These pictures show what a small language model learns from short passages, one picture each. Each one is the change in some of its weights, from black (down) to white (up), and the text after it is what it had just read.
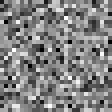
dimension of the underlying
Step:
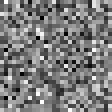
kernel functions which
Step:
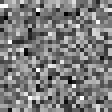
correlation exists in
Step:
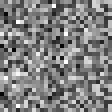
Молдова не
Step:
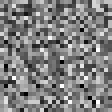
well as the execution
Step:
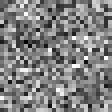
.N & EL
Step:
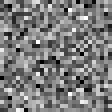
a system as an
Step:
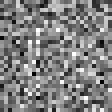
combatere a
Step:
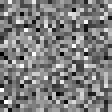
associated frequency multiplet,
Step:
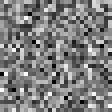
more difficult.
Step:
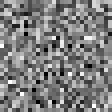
level but also with respect
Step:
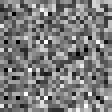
das que causam a
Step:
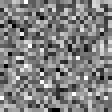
respectively. After
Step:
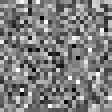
coefficient. In the case
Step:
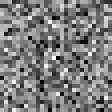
of BPR in
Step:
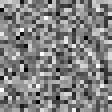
va uni rivojlantirish
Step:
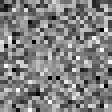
the documentation
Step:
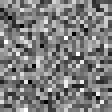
bir nechta
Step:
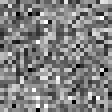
robust against
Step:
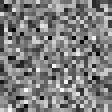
the spectral index using the
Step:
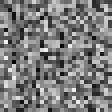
still helpful
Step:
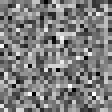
in echo
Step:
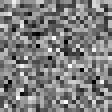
line shape similar to
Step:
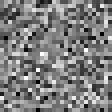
o Mercado
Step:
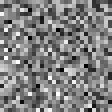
of the model, and
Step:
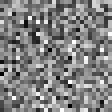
significance tests
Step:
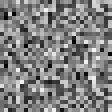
específico para
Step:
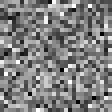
oxides. To
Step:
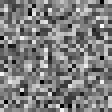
diagrams. A
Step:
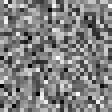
of compressibility is
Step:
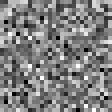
field enhancement
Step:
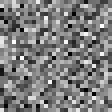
qayta ishlash
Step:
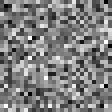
the set of parameters
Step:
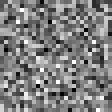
Die in dieser
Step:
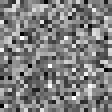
should behave as
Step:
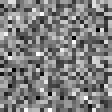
antidiagonal boundary
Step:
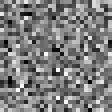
its argument in the
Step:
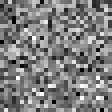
Bu birleşme
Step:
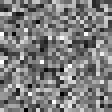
rates, however it
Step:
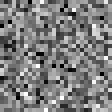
no cotidiano
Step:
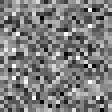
(b) and
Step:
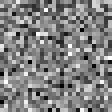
seen an LA.
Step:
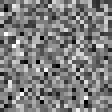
this was usually
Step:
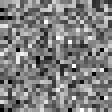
texnologiyalar va
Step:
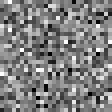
rol care îi
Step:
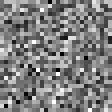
or in-line process
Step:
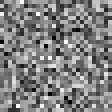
that case for different values
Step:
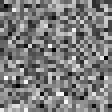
the physical value of
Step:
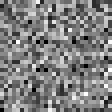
PHF, one
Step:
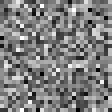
konteks integrasi
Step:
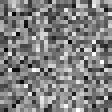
longer integrated out
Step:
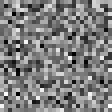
explained as
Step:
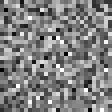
dass alle Kinder
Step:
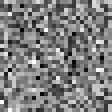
bugs described in
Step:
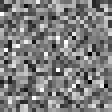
the mode in the
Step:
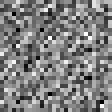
define an invariant
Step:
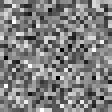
and therefore even more
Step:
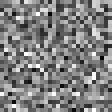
humano, derivados
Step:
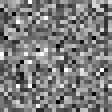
tashkil etish,
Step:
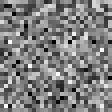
detected at the
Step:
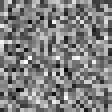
GEM which is more
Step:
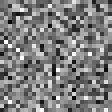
reuse, as well
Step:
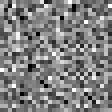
were used to steer
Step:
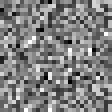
uma possível
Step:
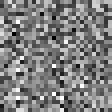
These results show that the
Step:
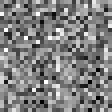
for a particle in
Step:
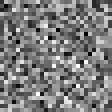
the case of using a
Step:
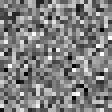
de madera
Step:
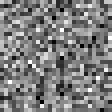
of using EAs for
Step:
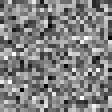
Spy training set.
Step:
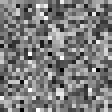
e conexão.
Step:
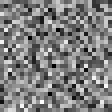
of the authors
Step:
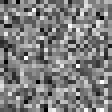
7 Casos
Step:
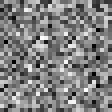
a harmonic
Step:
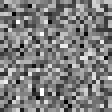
geometric factors however
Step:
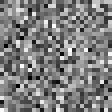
perform computations. In
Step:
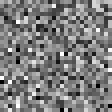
души не
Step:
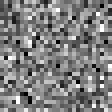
aún a la
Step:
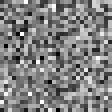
norm. Therefore,
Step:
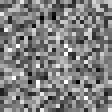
in data and simulation,
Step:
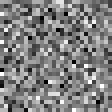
of the light spot
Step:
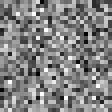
Jeroen J.
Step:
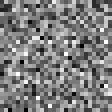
the gradient of
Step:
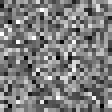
Thus, X-ray
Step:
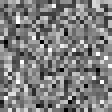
спільно з
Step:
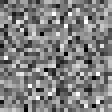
to automated
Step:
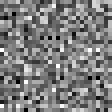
forma participativa
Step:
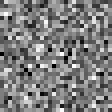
characteristics of
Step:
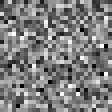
Open Journal of
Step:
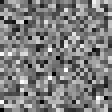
state of the original
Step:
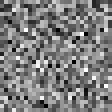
the same aim,
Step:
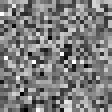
measurements at low temperatures
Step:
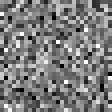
in the AFM
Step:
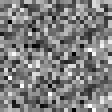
while it decays
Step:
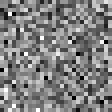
que algumas
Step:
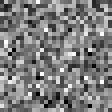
the scores if
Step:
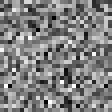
the events' number
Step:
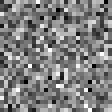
the CCD of the
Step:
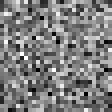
trial area for
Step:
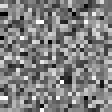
historiques, par
